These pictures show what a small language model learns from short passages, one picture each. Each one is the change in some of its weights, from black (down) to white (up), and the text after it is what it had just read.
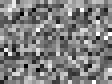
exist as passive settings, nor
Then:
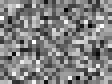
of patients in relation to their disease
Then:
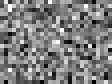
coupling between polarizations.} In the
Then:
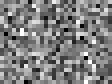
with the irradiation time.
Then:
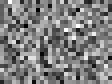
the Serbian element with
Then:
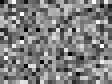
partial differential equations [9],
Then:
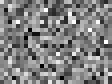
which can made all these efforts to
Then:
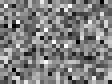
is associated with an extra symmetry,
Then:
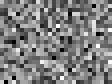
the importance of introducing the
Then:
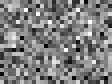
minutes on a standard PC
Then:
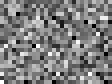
to reject the implementation of
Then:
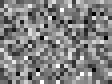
already exist but (as we claim
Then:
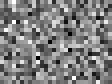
or Uzbek).
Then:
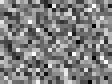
S.W. Motivations
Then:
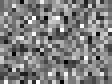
and not a prediction friendly
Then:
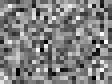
within to get better formatting as
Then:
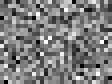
silver paste results in
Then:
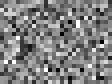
plotted the energy spectrum of the
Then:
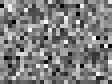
Education, Amosova
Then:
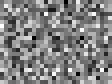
et al., 2023). Conclusion
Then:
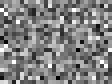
initiated in any region of the
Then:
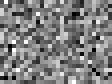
\ref{theta} that at
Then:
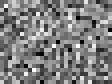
used to identify the width of the
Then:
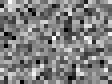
tuberculosis. This incidence corresponds to
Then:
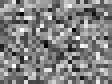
strengths and weaknesses.
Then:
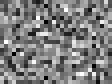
employ to make human beings
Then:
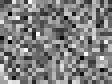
the assigned color; (c)
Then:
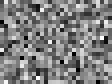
data such as spectroscopy, we are
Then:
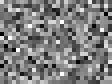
Group 3. Taken as
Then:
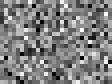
and 36.7% had no
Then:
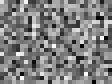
in LVS) this becomes
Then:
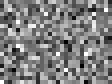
Once this film, or
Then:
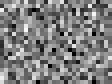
energy tensor associated with this extra term
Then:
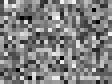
binary:logistic & 100 \\
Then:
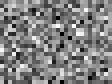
measured velocity. The free parameters of
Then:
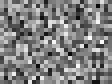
in which sustainability knowledge required for architecture
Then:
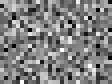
configuration introduces the thickness of the
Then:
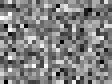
material properties of that point are
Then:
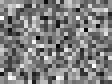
of macular thickness with
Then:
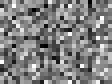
degeneracy of the ground state in
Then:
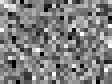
been introduced recently. These properties,
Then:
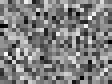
shelf life was investigated and
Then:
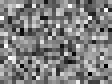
of the agent. But one can
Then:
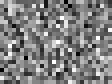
for part of the orbit, the
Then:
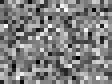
programs enhancing leg strength also naturally
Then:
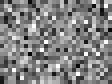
The authors declare that they
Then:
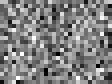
one is reflected in the English
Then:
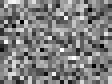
dipolar, and Zeeman
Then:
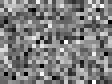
process in contrast to conventional methods.
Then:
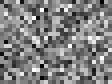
is a key element in building
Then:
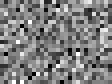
accurate a priori detection of
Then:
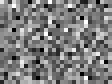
be made useful as “if
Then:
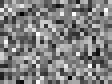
types, particularly fresh fruit
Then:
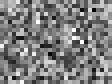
as desorption of the
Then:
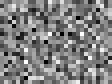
temperature, determined from the deviation of
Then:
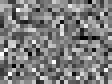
can result in inconsistent parameter
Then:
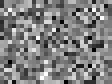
authors have affiliations with
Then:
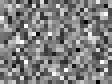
and in some fields, women have
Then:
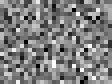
a distributed sensor network consisting of
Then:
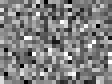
on the projectile beam
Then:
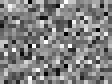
change the Zeeman shift by
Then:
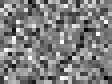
Processes in Zinc
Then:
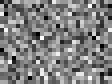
on graph labeling, we refer
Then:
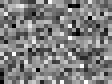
problem. To accurately model a
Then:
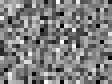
of service and the age of the
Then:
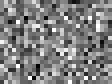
who sells it, the one
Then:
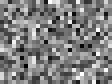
equation (3) leads to Figure
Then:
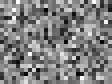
doses (Fig. 3
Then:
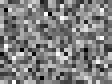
follows- - High Speed
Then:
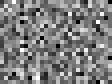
employed in the process of teaching and
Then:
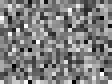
and Konya provinces
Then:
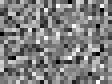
the transition from the exciton to
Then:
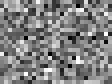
reputation assessment and other parameters.
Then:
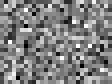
Fig.9 Interior of the
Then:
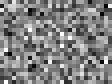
registration error. Let start by
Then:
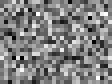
hand washing. The clinical presentation
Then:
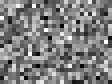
of them. Some riders
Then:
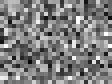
as pulsar timing array
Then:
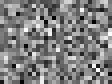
to the strangeness oscillations
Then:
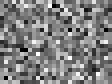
another. $r_n$
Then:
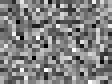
la Barra^a,
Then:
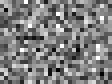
[28]. Also, in practice
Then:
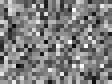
for a recent study of the expected
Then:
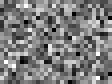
to the trap surface.
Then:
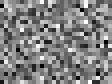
awareness of women oppression in
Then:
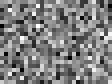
a reasonable range of parameters,
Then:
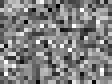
improvements. This innovative
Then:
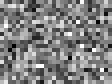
number QAH state in magnetic
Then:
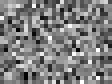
of integers, as are
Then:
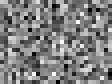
a supercurrent in a specific
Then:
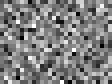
The hard coefficient is given by,
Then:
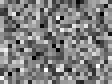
the paper on NAD,
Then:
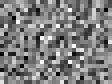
Using exact diagonalization of small system
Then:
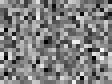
a factor of 10 from the
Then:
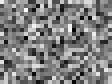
obtain an expansion in $\eta
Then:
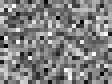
is strong. The results of this
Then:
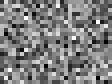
Recurrent Laryngeal
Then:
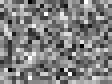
LSTM (Long
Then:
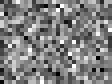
– can provide further and contrasting
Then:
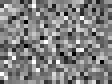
than rural adolescents.
